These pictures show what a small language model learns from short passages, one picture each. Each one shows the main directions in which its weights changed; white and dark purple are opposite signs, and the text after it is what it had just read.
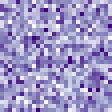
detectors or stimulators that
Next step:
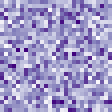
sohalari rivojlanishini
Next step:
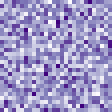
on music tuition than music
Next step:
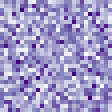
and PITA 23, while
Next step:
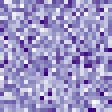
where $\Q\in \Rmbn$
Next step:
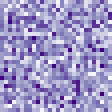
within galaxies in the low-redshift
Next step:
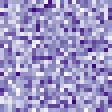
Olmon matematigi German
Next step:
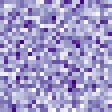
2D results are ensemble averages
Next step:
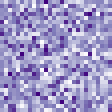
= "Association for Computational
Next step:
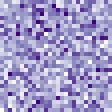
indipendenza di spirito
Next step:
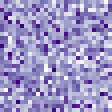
чигитдаги мой
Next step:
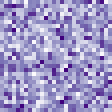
think that they are enough knowledgeable in
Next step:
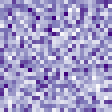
seluruh individu memiliki
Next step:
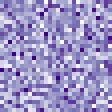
we consider the phase space spanned by the
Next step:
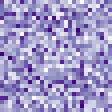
if we compare it with the population
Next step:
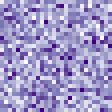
деревини *Betula
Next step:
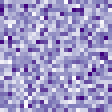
year, for 4 different energy bins. The
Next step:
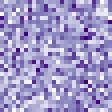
of the mixture will be modified.
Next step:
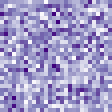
This may seem problematic compared to the
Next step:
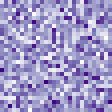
without the additional matching step.
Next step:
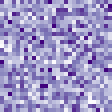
concrete walls, W15,
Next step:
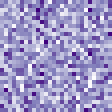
Ko‘rinma sirt
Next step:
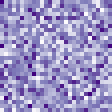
(foto do autor).
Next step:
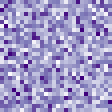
through quantification of the number of vertical
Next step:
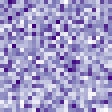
Machine Learning volto al
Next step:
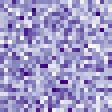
in London: Hammersmith
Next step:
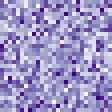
this command is issued, which is
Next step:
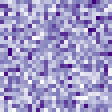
bo'lgan dukkaklari ham
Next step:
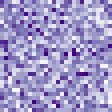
in contrast to the behavior commonly observed in
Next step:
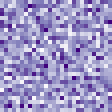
in RQ1 and RQ3 results,
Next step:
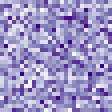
thus to a lower disc frequency. A number of
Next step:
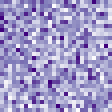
For each line of sight, the separate
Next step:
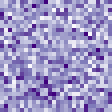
3 or more, we find that the
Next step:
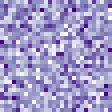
corpora that are materially more useful
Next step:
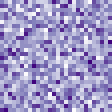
tracing materials, with attention to
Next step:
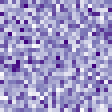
Because of axial symmetry of
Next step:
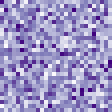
(AI) is changing from
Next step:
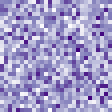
positives as those notes detected
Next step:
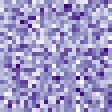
determine $C_{\cal A}$ for an
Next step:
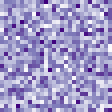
A. A. Nekrasova,
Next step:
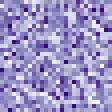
Sabina Brändli, PH
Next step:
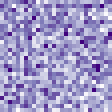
Shodiyor Shokir
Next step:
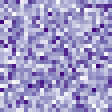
2022 with the aim to assess the graft
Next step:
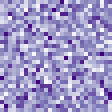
phase. However, we find that $\langle
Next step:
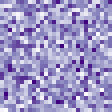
10% design rule for: (a)
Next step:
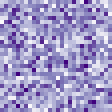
by which, the belonging of the water
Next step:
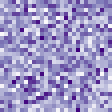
from cluster like initial conditions for each value of
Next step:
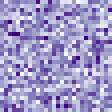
\end{align} \if0 In
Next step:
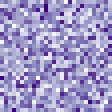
design of a single PE matrix (PE
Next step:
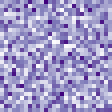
respeito da mesma norma
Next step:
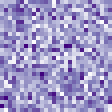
avoiding the associated strong-coupling
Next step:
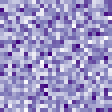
стороны; б) вид с
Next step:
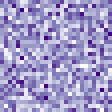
In particular, it holds that all the mass
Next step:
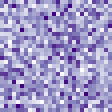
metall ionlarining kazein
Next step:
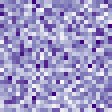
tendex and vortex fields by
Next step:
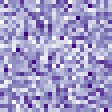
study, the problem of the competent
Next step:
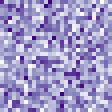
friends with their groups members,
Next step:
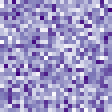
fact, the simple use of one colour
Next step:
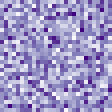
Study on the Structural and
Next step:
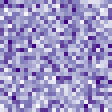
Quiero que identifiques si la
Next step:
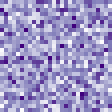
ведет к значительным
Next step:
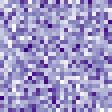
shell that has an inherent
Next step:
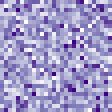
aylana yasagandek
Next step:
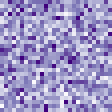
dedicated overview}). An additional reason
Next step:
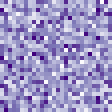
в Российской
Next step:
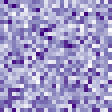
\geq e \rightarrow e = e$.
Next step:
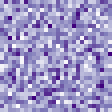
nonlinear regime, which we are interested
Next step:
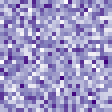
dalam penelitian ini
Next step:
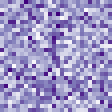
multibunch beam dynamics [13].
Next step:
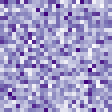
inside and outside the building,
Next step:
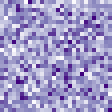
the contribution to the zero-bias
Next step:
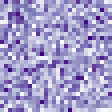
folklore. *Journal of
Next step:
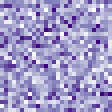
(otulina) (FE02)
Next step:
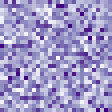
two VME crates (one per
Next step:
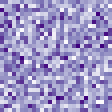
где попытался в
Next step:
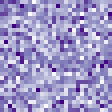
diagram is brought to lower
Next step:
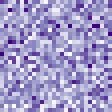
and inferior vena cava
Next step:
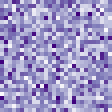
com relação às condições de
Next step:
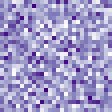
XX-lea, pentru
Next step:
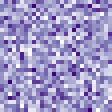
while simultaneously revolving around
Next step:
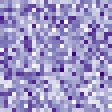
DBG und Fachgruppe 4
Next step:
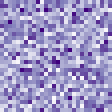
\end{itemize} The output of the
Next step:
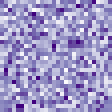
Internet*. Wien: Austrian
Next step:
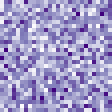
in everyday school and home
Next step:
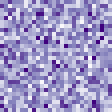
Guide. *J. Exp.
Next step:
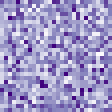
axis size, from 2nd order
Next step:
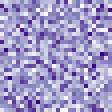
images and video of the local area.
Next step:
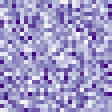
hence, single-modal treatment with
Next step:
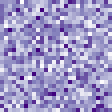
est le même partout.
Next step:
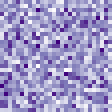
Fermi level with increasing dopant
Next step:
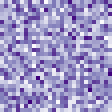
from three linearly independent force network solutions
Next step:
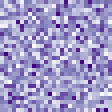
kun (quyosh), yoz,
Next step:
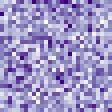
DP: dorsal pancreatic
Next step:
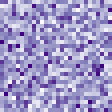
likelihood estimation in estimating the
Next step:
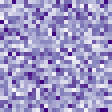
distribution over action space. Critic
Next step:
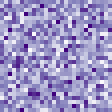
the sample. More precisely, we
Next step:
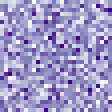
3. Sample size: 80 samples
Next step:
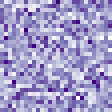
\\ \hline BoMa &
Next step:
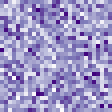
estas prácticas sirven como
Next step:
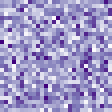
stansiyaları - C)
